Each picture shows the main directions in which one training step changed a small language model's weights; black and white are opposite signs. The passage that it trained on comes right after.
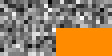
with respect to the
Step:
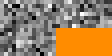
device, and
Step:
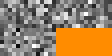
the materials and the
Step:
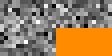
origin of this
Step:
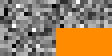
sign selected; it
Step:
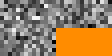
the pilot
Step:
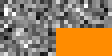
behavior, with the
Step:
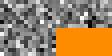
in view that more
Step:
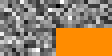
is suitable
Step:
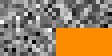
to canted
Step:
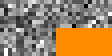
which defines a
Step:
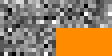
meet our
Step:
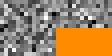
as a test
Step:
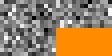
defensible outer
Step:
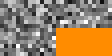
the ideal
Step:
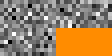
find a correlation with
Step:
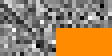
in this way from
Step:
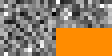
randomness between two
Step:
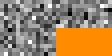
Therefore, the
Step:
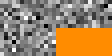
ratings for
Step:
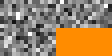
larger than 1,
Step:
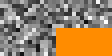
to do the calculation
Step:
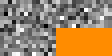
\theta _2
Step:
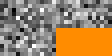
constancy of
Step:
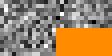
achieve the
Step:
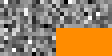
\le S
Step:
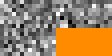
references for
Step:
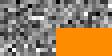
two OSes
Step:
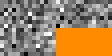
carry the information
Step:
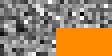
and their quantum
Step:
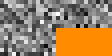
in the top
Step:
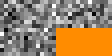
convenient if
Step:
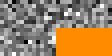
on our concept
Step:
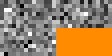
solution, with the
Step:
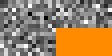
show the energy dispersion
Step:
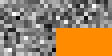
determine the eight
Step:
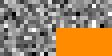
for same activity}
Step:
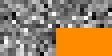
from previous data
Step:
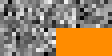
thickness. The
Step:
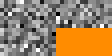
recovery of
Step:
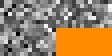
random function of
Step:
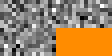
shows the average
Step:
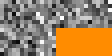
way for more
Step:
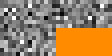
consider the excess
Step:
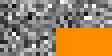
however when considering
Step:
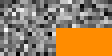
face, and
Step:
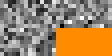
the comparison more
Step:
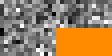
angular distributions exhibit
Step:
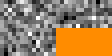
a dwarf
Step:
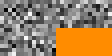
allow for a better
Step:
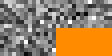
in this case,
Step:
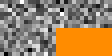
is a dominant
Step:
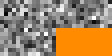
component of the
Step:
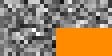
the nominal
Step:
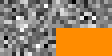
this claim
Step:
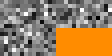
K (Fig.
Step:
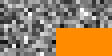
in 2D.
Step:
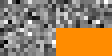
scenarios are possible
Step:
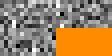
have also been considered
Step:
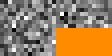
= \rho
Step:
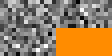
the grid
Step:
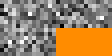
your daily
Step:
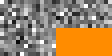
done at different
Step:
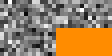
\ \oplus
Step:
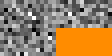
by drawing
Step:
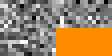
also display
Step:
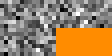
increases the chance
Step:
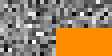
pave the way
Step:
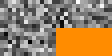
the radius so defined
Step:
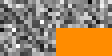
in a way that
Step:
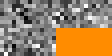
solutions appear to
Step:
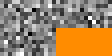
The corresponding branching
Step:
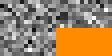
is at least one
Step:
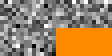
cluster degrees
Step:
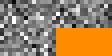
sustainability and
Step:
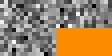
now imagine that
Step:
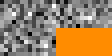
two waves as a
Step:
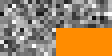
it possible to
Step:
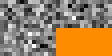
a feature space to
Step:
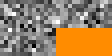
model that leads to
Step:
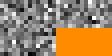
with using the
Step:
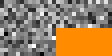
of the normal
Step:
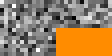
given by the pair
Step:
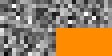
template for
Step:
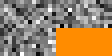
outcoming particles
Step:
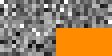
increased the intensity
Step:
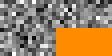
sent over the
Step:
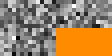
the QD in
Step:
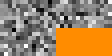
and also, we
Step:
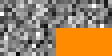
because he or she
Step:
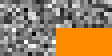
before the onset
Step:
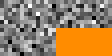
first calculating
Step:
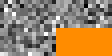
flow through the
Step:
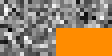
efficient as possible.
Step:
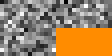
$\Lambda$ separation
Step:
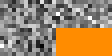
the circle to become
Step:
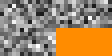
it can be
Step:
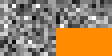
also equivalent to that
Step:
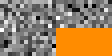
analysis with a new
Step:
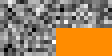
a uniform
